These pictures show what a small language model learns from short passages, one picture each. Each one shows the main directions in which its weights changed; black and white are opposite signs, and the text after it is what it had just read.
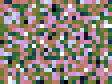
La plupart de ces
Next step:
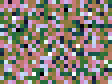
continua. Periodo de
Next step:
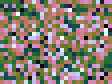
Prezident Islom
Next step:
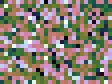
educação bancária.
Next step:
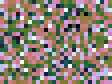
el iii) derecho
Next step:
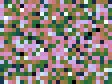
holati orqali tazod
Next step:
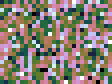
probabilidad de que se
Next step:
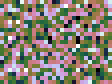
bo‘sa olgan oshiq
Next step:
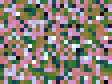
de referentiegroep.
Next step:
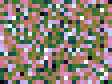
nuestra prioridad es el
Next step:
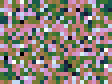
de conteúdo:
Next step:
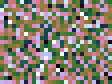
nombreuses études
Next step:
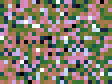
zarar ko‘rsatishi
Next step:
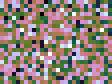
Jln. Telaga
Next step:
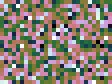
peneliti dapat
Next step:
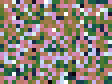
O. Dazaining
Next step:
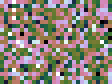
ularni yozadilar.
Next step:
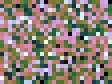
bilishadi. Ularning
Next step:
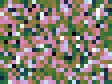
budaya seperti
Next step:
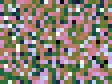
seco, fluido
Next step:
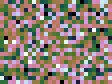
Alquran. Ini
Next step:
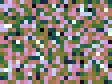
casos solo fue
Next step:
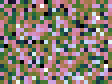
تغییر است.
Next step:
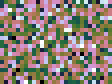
tasvirga olish hamda
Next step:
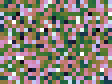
Thermal spray
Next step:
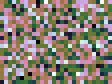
of soccer sports
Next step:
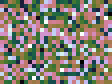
abitare stabilmente
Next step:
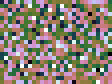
2 ou mais quedas no
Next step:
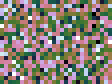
ataques e defender a
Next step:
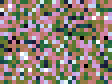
benefit with the
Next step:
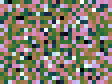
of the functioning of
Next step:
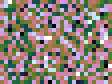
and social sciences. 2021.
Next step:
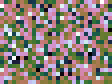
Hasil tersebut
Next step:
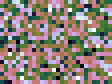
mehrheitlich nicht der
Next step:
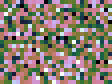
14). Isso só foi
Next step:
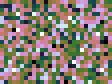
**Jasur A.
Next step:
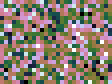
ishonmaydi. Asl
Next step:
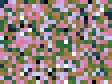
кучининг маошини
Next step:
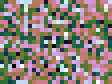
av aniq diagnostika
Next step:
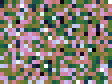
Russo, J.
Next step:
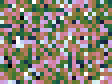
an dem patriotische und
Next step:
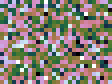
definition of the concept
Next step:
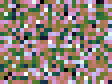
U 10 Malzeme
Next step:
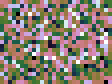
Ular Qur'onning
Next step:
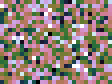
F, et al. How
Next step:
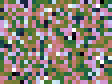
(a indulgência),
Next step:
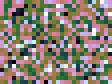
de desarrollo para
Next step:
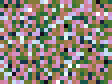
première phrase
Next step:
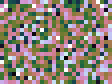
âmbito estatal
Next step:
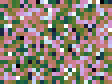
d'anonymat et
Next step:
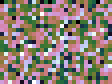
de Dezembro de
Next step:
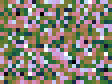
Modern Architecture
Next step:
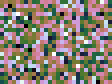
forming a kind of
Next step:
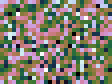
ações que propomos
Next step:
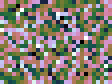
zarur vositalar,
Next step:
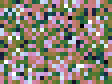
(Людина у
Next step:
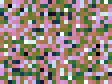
del ser y los conceptos y
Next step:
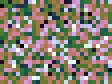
pedagogik va axborot
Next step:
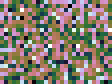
Por otra parte, el
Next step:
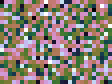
object of the field
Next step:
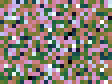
vista clínico quanto
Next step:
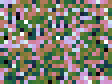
та передачі,
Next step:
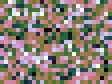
التي تختص
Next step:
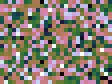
tanlab oladilar va
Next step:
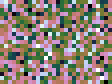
Entonces, el
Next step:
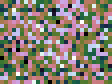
nilai tambah
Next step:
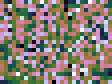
for violations in the
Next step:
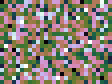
examine the effects
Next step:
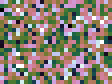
13 artículos que
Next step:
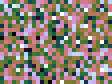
yukini Italiyaning
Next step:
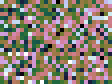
Alto, Stanford
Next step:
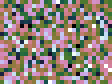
botiq bo'lib,
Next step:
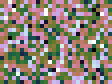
2015). Inicialmente,
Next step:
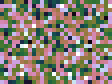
de la trama vienen
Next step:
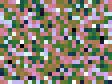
yuganidan tortib
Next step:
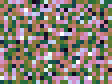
comercial puede ser como
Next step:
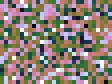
alto riesgo, como
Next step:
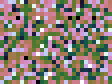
im Oberboden
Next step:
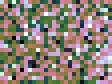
hedefleyen bir
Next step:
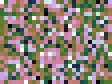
company to provide
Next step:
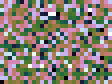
sujeto no solo es
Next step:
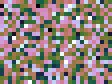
nu era parte a UE)
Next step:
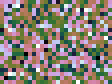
bir sıfatla
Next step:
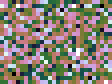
sare significant at $p
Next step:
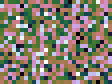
сложное образование,
